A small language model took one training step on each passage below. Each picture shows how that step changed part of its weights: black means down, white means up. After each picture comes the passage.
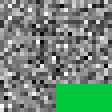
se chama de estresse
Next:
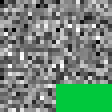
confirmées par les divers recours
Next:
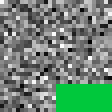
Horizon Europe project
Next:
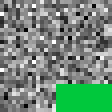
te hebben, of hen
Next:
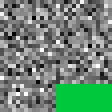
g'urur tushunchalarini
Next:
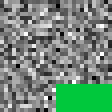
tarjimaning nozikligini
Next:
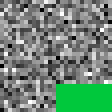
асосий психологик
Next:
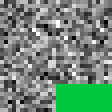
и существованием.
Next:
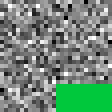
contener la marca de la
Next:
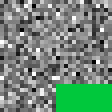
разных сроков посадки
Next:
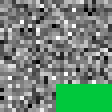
princípios éticos e o
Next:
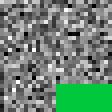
étape essentielle pour
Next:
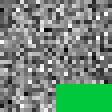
.Бегматов Э.
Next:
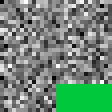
мен қоғамдық
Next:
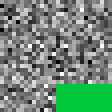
Dunyoning aksariyat
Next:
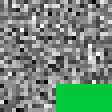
menjahit secara praktis
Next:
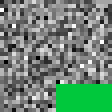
yuritgan qalamkashlar
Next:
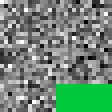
import qilinishi mumkin bo‘lgan
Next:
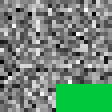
we gelijkaardige
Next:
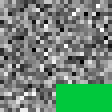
Хлорид магния,
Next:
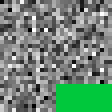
правильный подход к
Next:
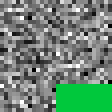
het verloren gaan van
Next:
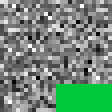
mismos en toda la
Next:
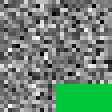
Унинг ери жуда
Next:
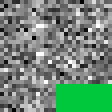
I. Zaykin, V.
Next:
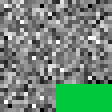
forma tão intensa quanto a
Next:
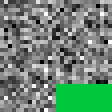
DMC en un proceso de producción
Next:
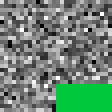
use of these techniques
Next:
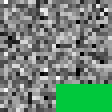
coparticipanți în
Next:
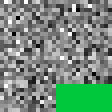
valenciano**. Puesto que
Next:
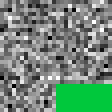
e'tibor beriladi.
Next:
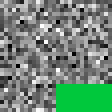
- ulardagi seleksiya ishlarini
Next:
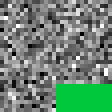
stângă la intrarea în
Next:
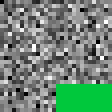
ijtimoiy samarani", F.
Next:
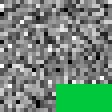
à medida que muitos trabalhos e
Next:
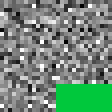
не только в отдельных
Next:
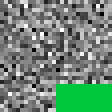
active, consistent implementation
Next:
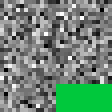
alle elaborazioni dei
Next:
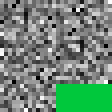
que envolve a manutenção
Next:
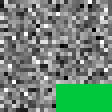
har omkring 80
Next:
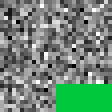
asar qahramonining ichki
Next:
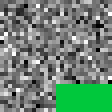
(НПО), представляющих
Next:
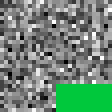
yapı ortaya koymuş
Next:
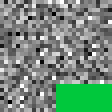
In *Конференции*.
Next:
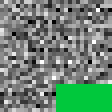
qonun, qoida va
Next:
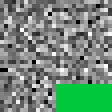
to fact-based
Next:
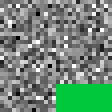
чей талант и труд
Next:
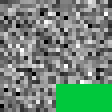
de lokale CS-Hub
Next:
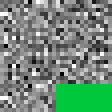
Innovacion texnologiyalar universiteti
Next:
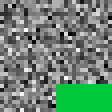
10 minutos no tempo de
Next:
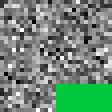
aktivlar. Mulkchilik
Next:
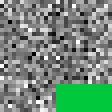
продемонстрировано в
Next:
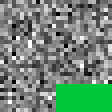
estándar como la viscosidad
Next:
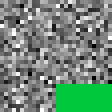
uma sala de aula. Nesse
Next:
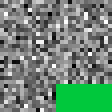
ciertos aspectos relacionados con
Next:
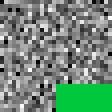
econômica, mas como um direito
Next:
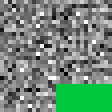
qabul qila olish,
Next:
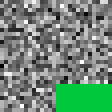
sposób ustąpił
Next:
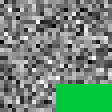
kinerja otot.
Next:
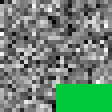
Vodič za početnike
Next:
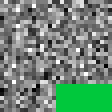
nisbatan o'rtacha
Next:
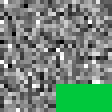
poi si considerano le due
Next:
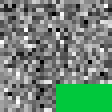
va murabbiylarning pedagogik
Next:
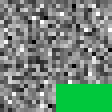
anog uzorka nije
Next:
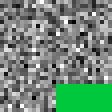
acordo com Saviani
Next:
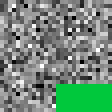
dihasilkannya tidak akan
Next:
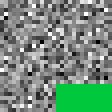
In der Untersuchung von
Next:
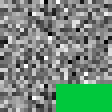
dengan teman-teman yang
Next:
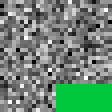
prin aplecarea asupra
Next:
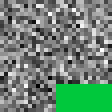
daha etkili sonuçlar
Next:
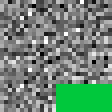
dasturlar yordamida
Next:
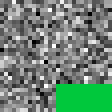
сетях Google для
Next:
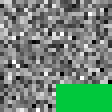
pendientes de resolver y de
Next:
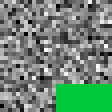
manera drástica a los
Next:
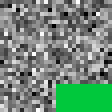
buzilishi bilan kechadigan
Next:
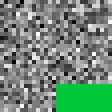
um objetivo visando melhorar algum
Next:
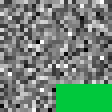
уюшган шакллари
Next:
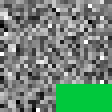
маъно деб ҳам
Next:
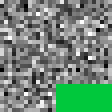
o acompanhamento de políticas
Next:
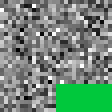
против 7% в группе с
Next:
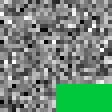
modo, el ejército
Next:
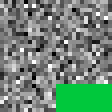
tetapi ia akan selalu
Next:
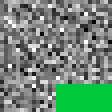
suas especificidades,
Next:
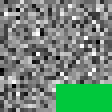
UUP, yang menyatakan
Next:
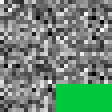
учрамади учрамади 4
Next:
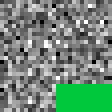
de la expansión de las
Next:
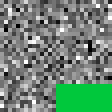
Público A VIAGEM
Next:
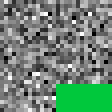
ligga till grund för
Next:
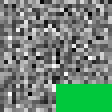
abuso físico,
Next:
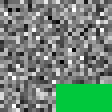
imtiyozli kreditlar
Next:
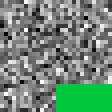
umidlariga muvofiq til
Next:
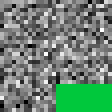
айрим миллий
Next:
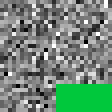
часа с момента
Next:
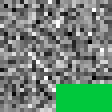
(buku, jurnal).
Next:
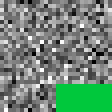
é de difícil quantificação
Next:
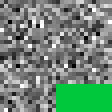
российской истории.
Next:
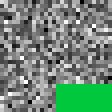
166, que recomenda um
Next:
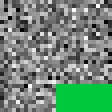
of text production within the
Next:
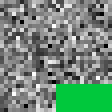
burden of undernutrition
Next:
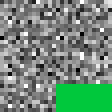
работы Макаев,
